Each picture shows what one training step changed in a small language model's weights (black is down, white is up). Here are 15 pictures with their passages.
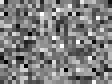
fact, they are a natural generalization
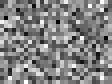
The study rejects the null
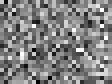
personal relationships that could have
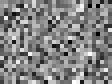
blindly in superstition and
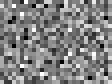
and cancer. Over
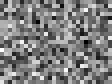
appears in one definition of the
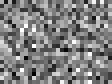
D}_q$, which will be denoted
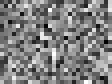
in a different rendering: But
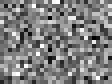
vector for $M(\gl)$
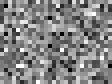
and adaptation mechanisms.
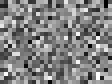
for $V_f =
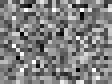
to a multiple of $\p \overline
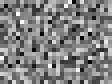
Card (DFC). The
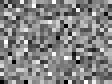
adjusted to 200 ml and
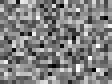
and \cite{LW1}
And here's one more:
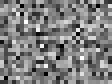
Hong, Ji-Won
